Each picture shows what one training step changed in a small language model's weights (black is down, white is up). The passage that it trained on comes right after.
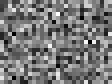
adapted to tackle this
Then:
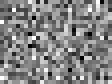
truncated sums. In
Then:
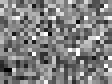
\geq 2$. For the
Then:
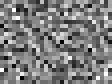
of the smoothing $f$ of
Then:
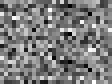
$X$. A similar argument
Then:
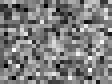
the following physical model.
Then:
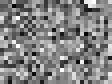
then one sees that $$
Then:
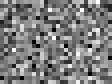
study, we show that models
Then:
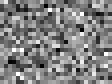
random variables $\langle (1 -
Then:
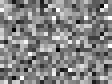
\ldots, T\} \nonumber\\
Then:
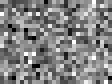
examples of base-type diagrams
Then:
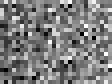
as well assume is the image of the
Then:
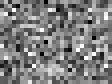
collect the well-known definitions of
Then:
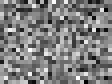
decompositions. Part I:
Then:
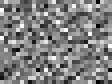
polynomials. J. Dixmier
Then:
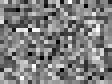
finitely generated subgroup $H$ and use
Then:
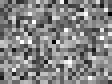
have \begin{equation*}
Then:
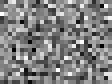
\end{align} and then
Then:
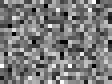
we know from the definition of
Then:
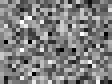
C_m$ for a line
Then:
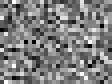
also compute some of these products and
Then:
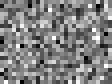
LDO space could be
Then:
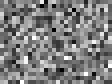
coincides with the DGLA structure
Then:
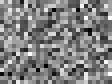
q \mid \mid M_p
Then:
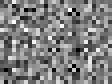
defined by the covariance structure of
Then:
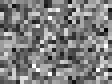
our interest to the derivation of
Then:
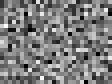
not. This answers
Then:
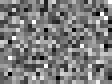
column transfer matrices:
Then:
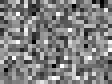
two conditions are verified.
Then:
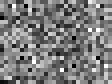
letter pairs as \emph{not
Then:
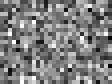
type equations has been discovered
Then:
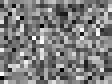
where $\Sigma$ is the variable,
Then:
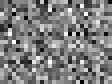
move so that it occurs
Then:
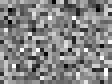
(2) each element of
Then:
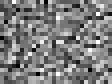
associated to the weighted graph
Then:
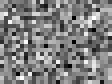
domain of quantification is then
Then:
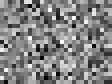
, \Bell \hw
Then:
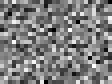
previous section certainly leads to a
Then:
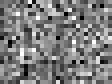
with wave profile equations, the
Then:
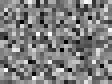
ribbon braid group
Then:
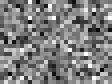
p \widehat R_{\frak P}$
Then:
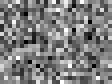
simulation of the Leblanc
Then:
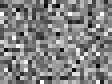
cone of index 1.
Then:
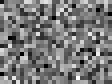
simply be a wrapper around
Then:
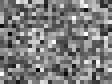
and its application to optimal energy
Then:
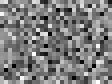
ideal. For each $n$ we
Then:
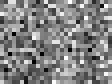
\end{equation} This gives
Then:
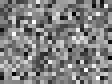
holds that \begin{eqnarray*}
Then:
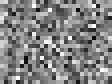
Riemannian manifolds of positive Ricci
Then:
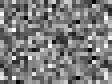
performs better than the
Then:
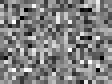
An implicitly defined function
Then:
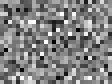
Euler product representation (in
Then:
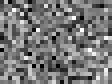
with symmetric functions framed in the
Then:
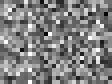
\qquad \text{(because,
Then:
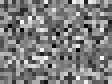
M(t)$ and let
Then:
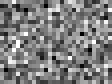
the derived category of coherent
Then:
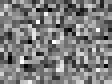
dynamic programming principle
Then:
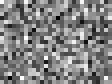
x - \left(x^\alpha
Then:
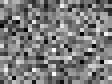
formulation decomposes the problem into
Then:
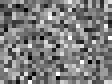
algebra of $\g$ iff the
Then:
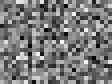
and Ito's isometry,
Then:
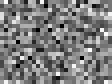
roots $\lambda_i$ is
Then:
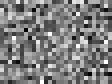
a) and c), and Theorem
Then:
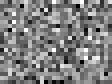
and a variety of different ways
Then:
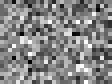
E=-w\cdot E\leq
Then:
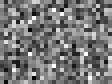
% activate if the above 3
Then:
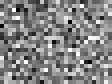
of the zero element of $U$.
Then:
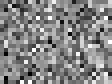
phenomenon simply
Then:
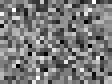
of states), it is efficient
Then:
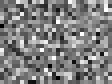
and $\nu$ differ by a
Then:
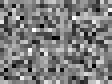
where $n=3$ (and
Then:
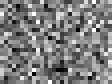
ending at the line \[
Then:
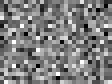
$\lmd$ of $\hat
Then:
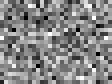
provides a rigorous derivation of
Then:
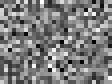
equation 2.6, this can be
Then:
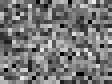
is the $\omega$ element with the
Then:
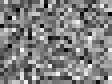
bounds for $|u|$ in each
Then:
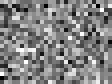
the unit ball in $\mathbb
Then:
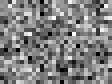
\ee for the case where
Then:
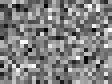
the case of passive distribution
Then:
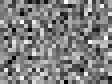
Reilly2}. In
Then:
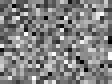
then have $\beta = k
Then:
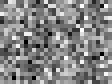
\end{equation} for some
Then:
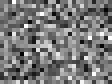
split cuboid} Let
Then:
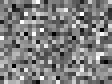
Here arises a question, can
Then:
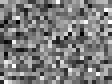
for the time evolution of the
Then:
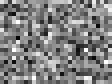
right hand side above is bounded by
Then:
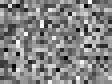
a subgroup $H$ $(\cong
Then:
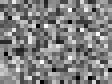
estimate on the natural density of
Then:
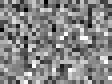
chosen. Choose any point
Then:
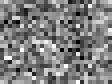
for Dow Jones
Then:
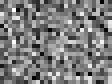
of our results. Moreover, it is
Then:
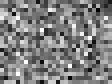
subalgebra of $(\d,
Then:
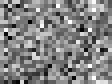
a nonempty open set and since
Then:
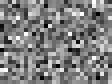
any $\langle \eta_{ij}
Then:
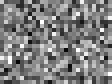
m\left( x\right)
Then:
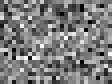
$\alpha$ and randomizing the initial
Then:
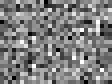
simple theory, and $H$ a
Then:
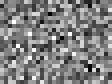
started at }V_L \\
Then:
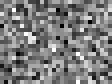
of the resulting series on the
